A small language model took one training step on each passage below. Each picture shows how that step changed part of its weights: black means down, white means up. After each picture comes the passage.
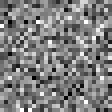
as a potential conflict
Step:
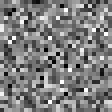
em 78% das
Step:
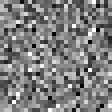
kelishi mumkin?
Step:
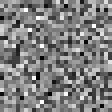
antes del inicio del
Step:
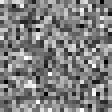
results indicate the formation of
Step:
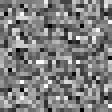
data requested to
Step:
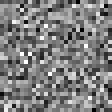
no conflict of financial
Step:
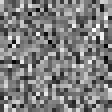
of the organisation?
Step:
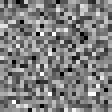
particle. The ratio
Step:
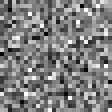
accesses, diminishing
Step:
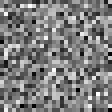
exploration of the
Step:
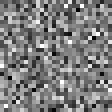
substâncias na
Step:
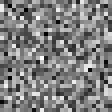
joylarda u
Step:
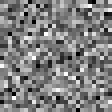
el eje de
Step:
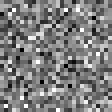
çalışır. 20.
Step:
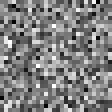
values of S and J
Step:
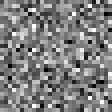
Nessa direção,
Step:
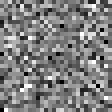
questo senso,
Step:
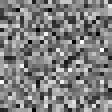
O experimento foi
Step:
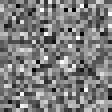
According to Article 41
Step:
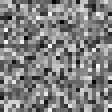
excision of the
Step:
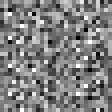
– A Potential
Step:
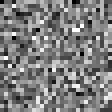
text require physical risk
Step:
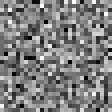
do effective medical analysis.
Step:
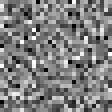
passages it was
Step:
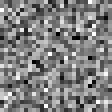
Companhia das
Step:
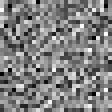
when the aim was
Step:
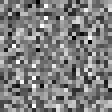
va psixologiya" ilmiy
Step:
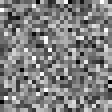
interactions in transforming
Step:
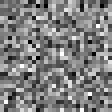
foram analisados casos de
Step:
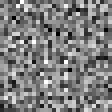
- Bristol
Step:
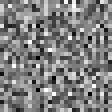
education, and literary
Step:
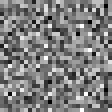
to order 2 of
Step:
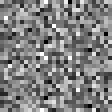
to conform to the
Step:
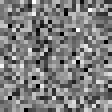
них такой
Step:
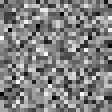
dans la province
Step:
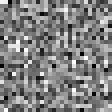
property) are represented
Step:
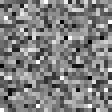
traced to a single
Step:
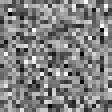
key are grouped in
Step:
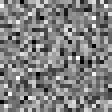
baslap 8
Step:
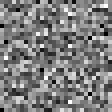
computed by the
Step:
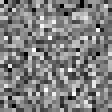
and η^*
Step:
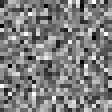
fait notamment du
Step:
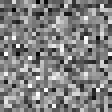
Strategies for
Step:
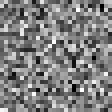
the protection and assistance
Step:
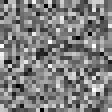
cells. As shown in
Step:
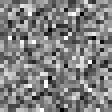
patologia nu doar
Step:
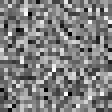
the trace data.
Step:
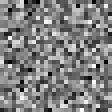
could contribute to the treatment
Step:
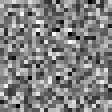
nagle z
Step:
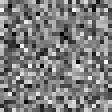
described was compared to that
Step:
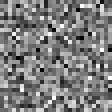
the enterprise.
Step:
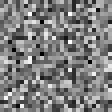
gas constant, and T
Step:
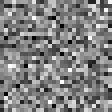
mortero y
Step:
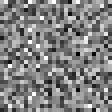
to other several factors can
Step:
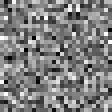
trabalho foi aprovado
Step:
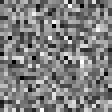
out the remedial
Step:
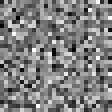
a la vez en relación
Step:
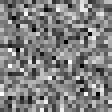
co-citation rate
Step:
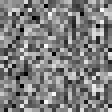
growth performance and immune
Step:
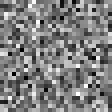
M. Hirt
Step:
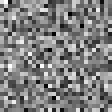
However, drugs are
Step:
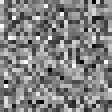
Women were using their
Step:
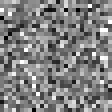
in het geval
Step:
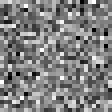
amputation cases a
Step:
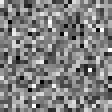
tahlil qilgan.
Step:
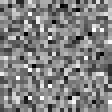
CWT can use
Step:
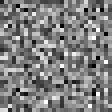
The instrumentation of these
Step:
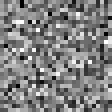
is negligibly
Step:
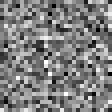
EMI; a construção
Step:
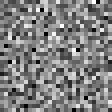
sure that the
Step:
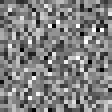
faoliyat bo`lib,
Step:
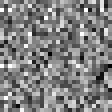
Government views or
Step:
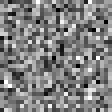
Die Pfadi
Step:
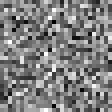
the Internet for Social
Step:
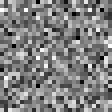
framework of GMES
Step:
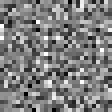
not a key area of
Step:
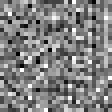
or more organisations
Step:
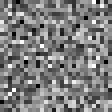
consumption. The use of
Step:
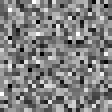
emas edi.
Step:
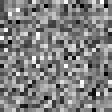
stresses in the
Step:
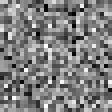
emocionales tanto para
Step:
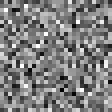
university teachers were open
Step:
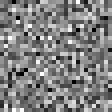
found that extract contains
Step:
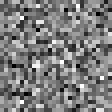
та тавсия
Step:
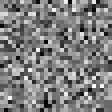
can be defined by
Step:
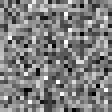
The 'love is
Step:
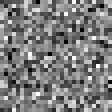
typically treated rather
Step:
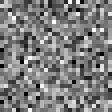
which can affect grid
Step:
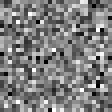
pouvoir et
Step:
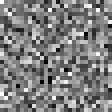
flange 7.
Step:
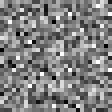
or electrodes,
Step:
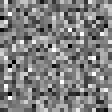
Misr Arab
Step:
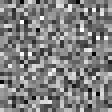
conflict in family environment
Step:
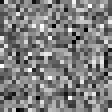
or reliability, which
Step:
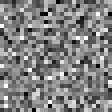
Chains, le port
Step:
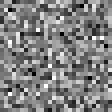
to 6). General
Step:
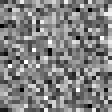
to KDIGO
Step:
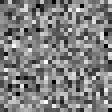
evolution with greater
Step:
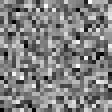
NDVI and
